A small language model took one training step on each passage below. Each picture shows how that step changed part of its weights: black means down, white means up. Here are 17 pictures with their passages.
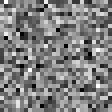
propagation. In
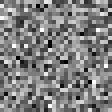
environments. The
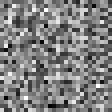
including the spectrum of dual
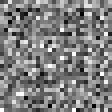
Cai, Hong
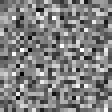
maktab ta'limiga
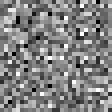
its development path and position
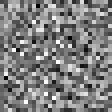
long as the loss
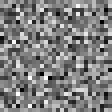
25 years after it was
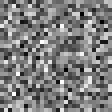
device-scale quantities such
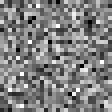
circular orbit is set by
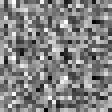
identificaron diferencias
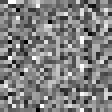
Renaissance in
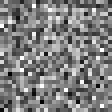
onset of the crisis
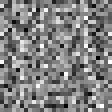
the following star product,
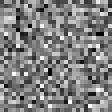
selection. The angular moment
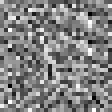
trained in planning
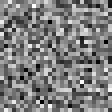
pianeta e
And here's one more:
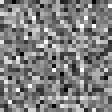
que apunta a
